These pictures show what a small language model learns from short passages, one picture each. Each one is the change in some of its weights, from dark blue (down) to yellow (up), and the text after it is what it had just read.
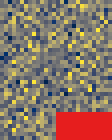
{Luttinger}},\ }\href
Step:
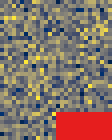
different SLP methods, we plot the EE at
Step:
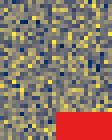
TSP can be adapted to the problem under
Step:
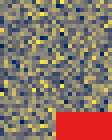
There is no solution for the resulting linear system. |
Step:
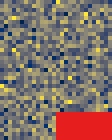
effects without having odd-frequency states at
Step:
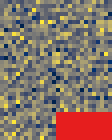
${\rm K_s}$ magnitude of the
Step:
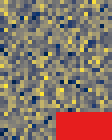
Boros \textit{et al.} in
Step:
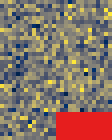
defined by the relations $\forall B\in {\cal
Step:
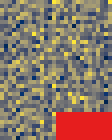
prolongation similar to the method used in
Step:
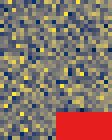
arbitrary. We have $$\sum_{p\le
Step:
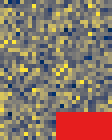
the two equivalent indistinguishable
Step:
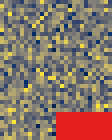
strain gauge of the Straty and
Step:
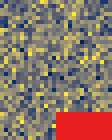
and the measured $\Delta P$ is likely to
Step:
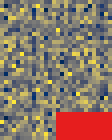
me point out that our approach emphasizes
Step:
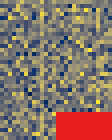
graphene \cite{Novoselov},
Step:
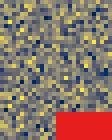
to each destination (also denominated
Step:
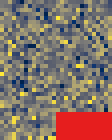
that $\varphi_2=id$ on the boundary
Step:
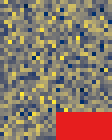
$N_d$ agree with the computation of
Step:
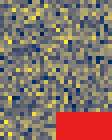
diagram commuting: \[\xymatrix{
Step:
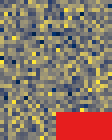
the stopping scintillators E and K
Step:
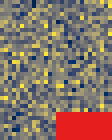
\in C_1(x) \setminus
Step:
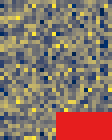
well as the best fitting piecewise model
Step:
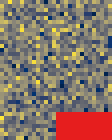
implies that $\bm\eta(\bm R)=\bm
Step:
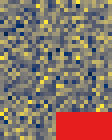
cessation of high-latitude activity
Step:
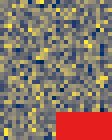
simulations 5 and 6, respectively. The density has three
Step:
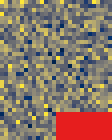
and $W$ is a $d$-dimensional standard
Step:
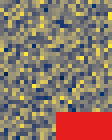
to the Hopfield Model in that it
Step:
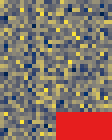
3 un r\'esultat sur les
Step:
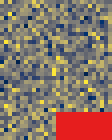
that lie on the unit circle in the complex
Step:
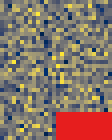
decreasing thus $Sq$. The amount of
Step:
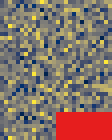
SANOVA with interactions. Now consider
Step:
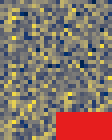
all possible bi-colourings where the primary
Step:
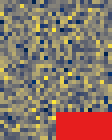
$\C$ and recall that $\trs_{\C
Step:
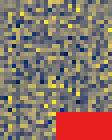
we can indeed use periodic boundary conditions to describe
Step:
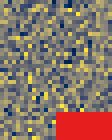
in its seminal paper [4]. Their
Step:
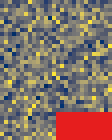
results show that the Chebyshev based
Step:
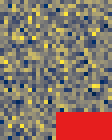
$n-1$. Moreover, any element in
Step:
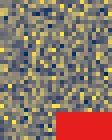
to normal surface singularities of higher fundamental
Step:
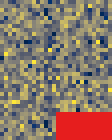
be as large as the actual working
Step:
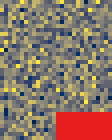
7.11 for incompressible flows,
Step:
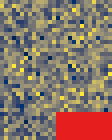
learning component is an LSTM RNN, which
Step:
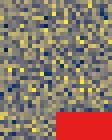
only need such an assumption for one extremity of
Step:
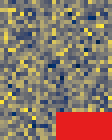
these fluctuations appear in the Harris
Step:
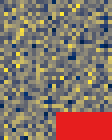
It is commonly believed that the single
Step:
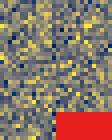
^{24}$AGH University of Science
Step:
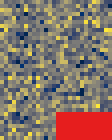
and Robustness," in IEEE
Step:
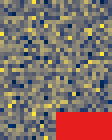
profile displays a sharp ingress,
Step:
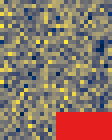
ergodic ($\gamma<1$) and
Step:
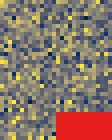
induced on $\Pa^*$ by the coupling
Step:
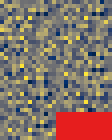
potentiation. Dotted and
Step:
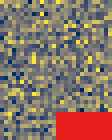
\{h_n \} $ is pairwise
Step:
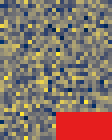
cycle constitued by the points on a line,
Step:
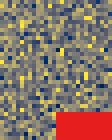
of $\Ai$. Indeed, we first note
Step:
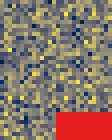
let $\cI_T$ be all
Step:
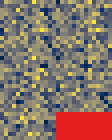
with some specific structures without assuming Assumption
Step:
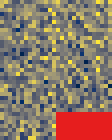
a pulse area theorem for three level systems is
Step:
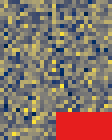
long distances in short periods of
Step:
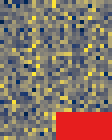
\end{eqnarray*} Similarly, if
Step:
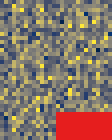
syntax and extensive keywords.
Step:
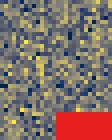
NP only affects leptons of the
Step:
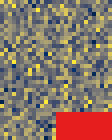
of non-zero entries) of the sequence.
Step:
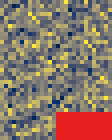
Bath, BA2 7AY,
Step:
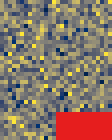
1} \right\rangle \] with the action on
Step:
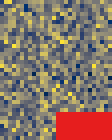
that: \textit{i)} the use of our
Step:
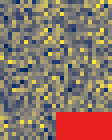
\bibitem{Guigas2008} G.
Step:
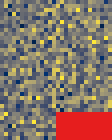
decrease the entropy. This property is closely
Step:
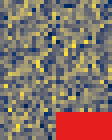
ways to recover functions from data since they can
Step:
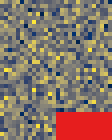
that every visited neighbourhood contains at
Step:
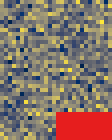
{\mathbf E} f(a) $ does not
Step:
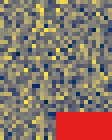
details. Sumpter et al. proposed a method
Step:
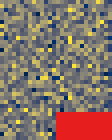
are discussed in the supplementary materials.
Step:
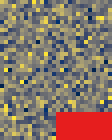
of the arrival utility, computed by
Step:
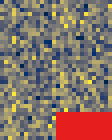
explained by rotation along the large axis of a
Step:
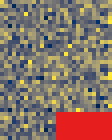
well-defined function: for suppose $\exists
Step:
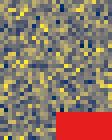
which in turn shifts the peaks to higher
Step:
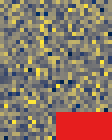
a result, we have to look at the contributions
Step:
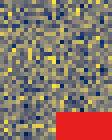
observe a Poisson process $N$ whose mean measure
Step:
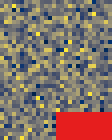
best-matching inactive template spectrum.
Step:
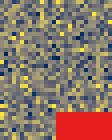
the function, which is a typical property of strongly
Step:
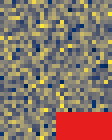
the slow-roll parameters ($\epsilon,
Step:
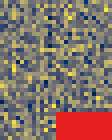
more involved than that of graphene and includes
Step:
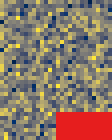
the Bhattacharyya parameters of two
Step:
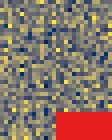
without contact~$Y$ such that
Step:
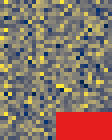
nowhere to hide. If you agree
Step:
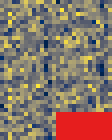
them to handle PDEs in complex domains
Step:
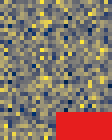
familiar object. One interesting example will be
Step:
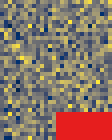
proof of the Yang--Baxter equation
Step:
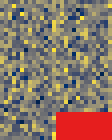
is globally Lipschitz continuous one can
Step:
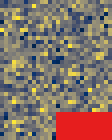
subset $\Delta_k$ of $T_{\leq
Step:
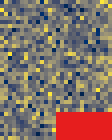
\begin{figure}[htbp] \centering
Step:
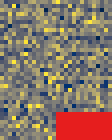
it is not that immediate calculation to restore
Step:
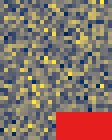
[PS]. \qed \smallskip The following
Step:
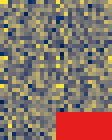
Then $d$ is even and up to projective
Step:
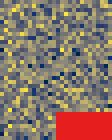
requires the mean curvature to be constant while we require the
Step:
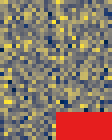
finite order. Hadamard's factorization theorem
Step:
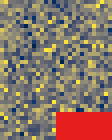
variation} \kwd{irregularly
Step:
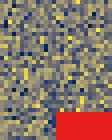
for the shallow water equations described in detail
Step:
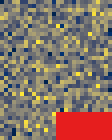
and references therein. The current paper
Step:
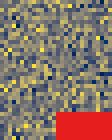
section we turn to an account of the multiplicative
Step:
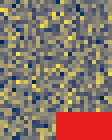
towards crystallization that prevents
